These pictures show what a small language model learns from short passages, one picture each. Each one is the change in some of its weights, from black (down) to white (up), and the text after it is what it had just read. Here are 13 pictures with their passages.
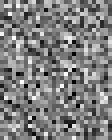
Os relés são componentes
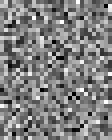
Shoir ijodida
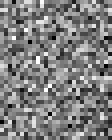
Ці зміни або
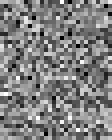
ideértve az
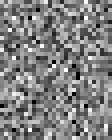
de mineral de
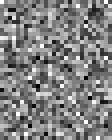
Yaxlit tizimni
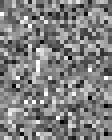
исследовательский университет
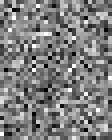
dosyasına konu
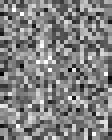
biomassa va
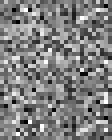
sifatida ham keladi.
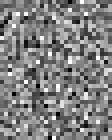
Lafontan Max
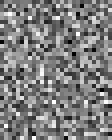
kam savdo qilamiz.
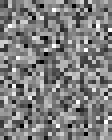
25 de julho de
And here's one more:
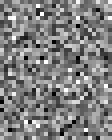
*Guide de la
